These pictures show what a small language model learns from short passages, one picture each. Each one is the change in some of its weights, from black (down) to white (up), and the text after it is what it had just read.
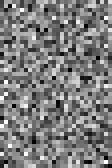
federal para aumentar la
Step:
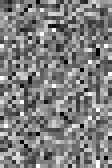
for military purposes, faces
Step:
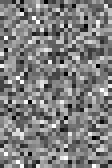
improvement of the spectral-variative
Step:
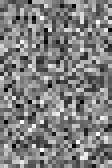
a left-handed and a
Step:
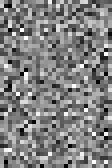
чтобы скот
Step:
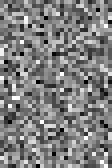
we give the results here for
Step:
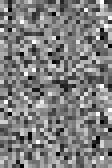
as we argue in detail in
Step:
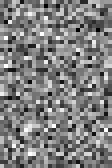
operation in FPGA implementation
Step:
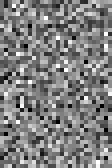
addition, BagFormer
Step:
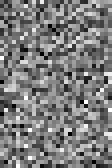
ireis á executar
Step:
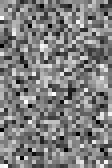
observed features as a proactive
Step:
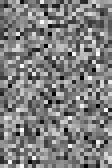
ferrimagnetic transition temperature, is
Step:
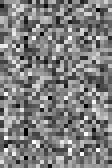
systemic automation risks.
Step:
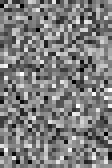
different privacy units, the fundamental
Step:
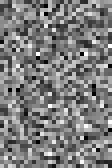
mixture; - equipment for
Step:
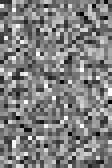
, reflecting an overall moderate
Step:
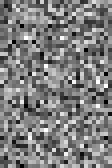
Feynman diagrams, that
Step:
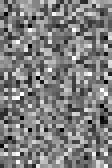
To validate the results of the
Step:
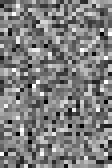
of green leaf, and had
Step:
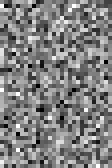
this practice: - RMS
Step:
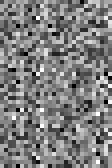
students to participate in research activities
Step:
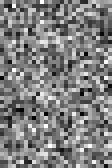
фанлари бўйича
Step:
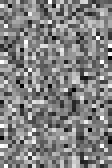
la vez preservar la calidad
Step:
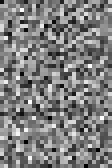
Destaca-se que
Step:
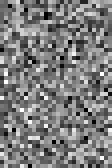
adamlar jámiyeti.
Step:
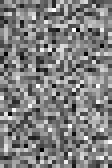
ahamiyatga ega.
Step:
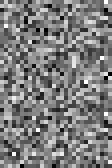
large contributions cancel. In a
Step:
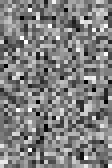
'pagará' -
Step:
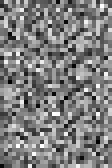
Julian Richards,
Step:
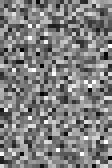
wordt redelijk en
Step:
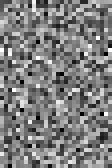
and in this paper we aim to
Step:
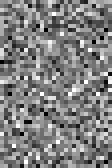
A complete analysis must establish both for
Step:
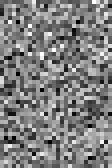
$N$ contain substrings
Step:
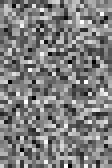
route to high-temperature
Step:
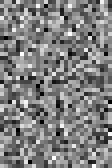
not shown). The absorption at
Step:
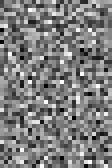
on cooling the flows of
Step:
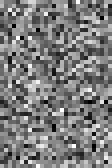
- отсутствие
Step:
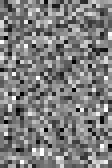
both in the school mathematics
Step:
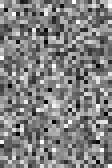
and stability, since in accounting
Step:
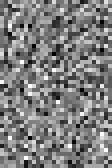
study aims to assess the technical
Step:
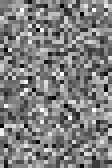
fiber types that have fine grains
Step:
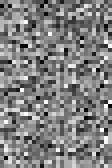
CRISPR can alter DNA
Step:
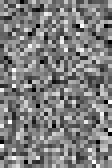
has been deduced from an
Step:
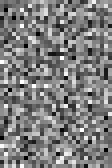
Bobojonova Z.
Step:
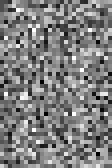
angle at various magnetic fields and evaluate
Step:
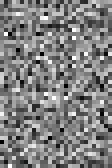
diagrams that we show in
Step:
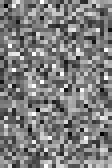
following the work of Ekimov
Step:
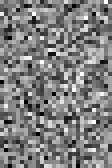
for a file in the cloud,
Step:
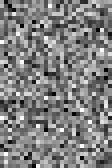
shows that out of 51
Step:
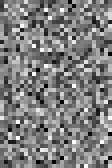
objects that can be represented by expression
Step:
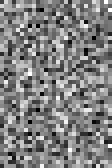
identidades e mediações
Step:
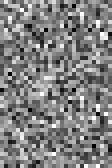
due to wide-orbit
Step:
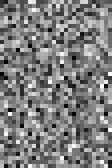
the studies to seek the
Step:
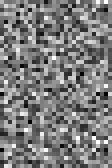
a topological phase transition.
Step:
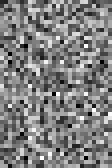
the Algorithm}
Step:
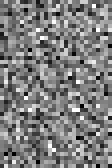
e. Squamous
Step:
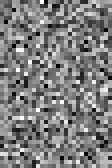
formation of pillar arrays
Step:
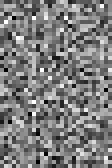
= H^m$ and use
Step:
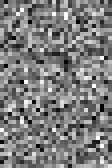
Atlantic Offshore
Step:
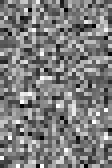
organoides alcanzan
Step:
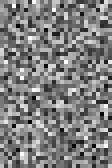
this report are industrial partners but could
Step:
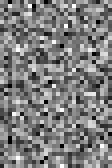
in the static-quark
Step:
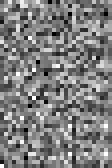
atovchi otlar),
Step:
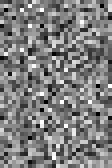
enables the use of advanced
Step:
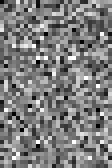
to passive smoking
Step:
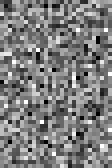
between the orange and purple
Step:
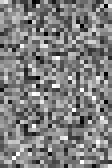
chain, the tire material
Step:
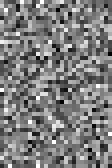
form of life. Many
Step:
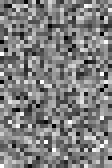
Czél et al.
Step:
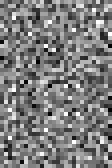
to indicate supercell size.
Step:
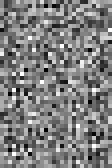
within the scope of this
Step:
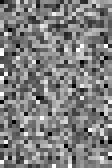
to build a $2 \times
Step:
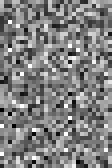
saber de sua localização
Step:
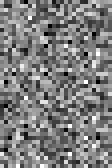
que vai causar isso.”
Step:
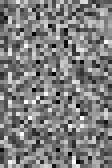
ularni yaxshiroq
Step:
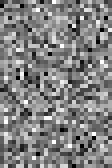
two, the top coupling to power
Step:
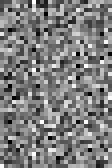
and instructions for building up
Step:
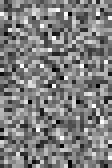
his team in the form of
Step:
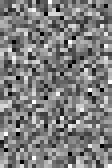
BESS and its components were
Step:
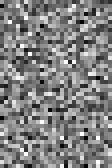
antisymmetric spin-orbit
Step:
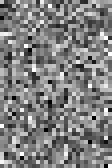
randomly in the feasible
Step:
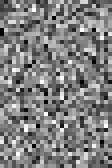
is characterized as "a collection
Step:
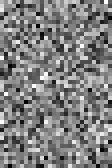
display a marked dependence on the
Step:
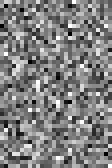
documentation 5. The technicity
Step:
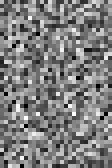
Nugraheni Nanda
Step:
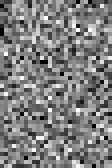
default RDMA transport
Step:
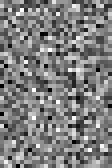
per-machine data within
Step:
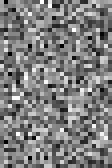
When using the results of the
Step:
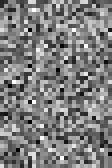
the square roots up to weight
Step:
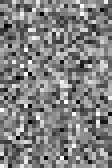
the first solutions based on data from
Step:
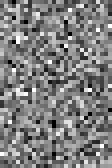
Distribusi Responden
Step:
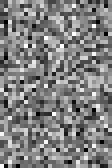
is a nonlocal object that
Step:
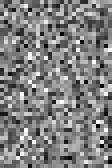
frequencies from rotation and pulsation
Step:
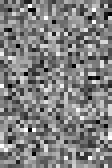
$C(\theta)$ one can
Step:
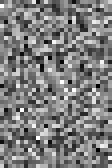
context of an allergy to
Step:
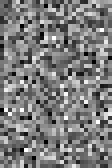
anglatib keladi.
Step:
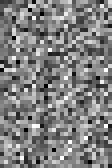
cartography and other fields,
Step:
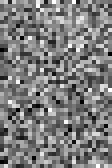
olduğu sorusuna
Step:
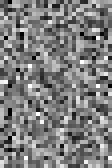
by showing their impact on the numerical
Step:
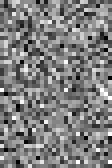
also higher. These patients are also
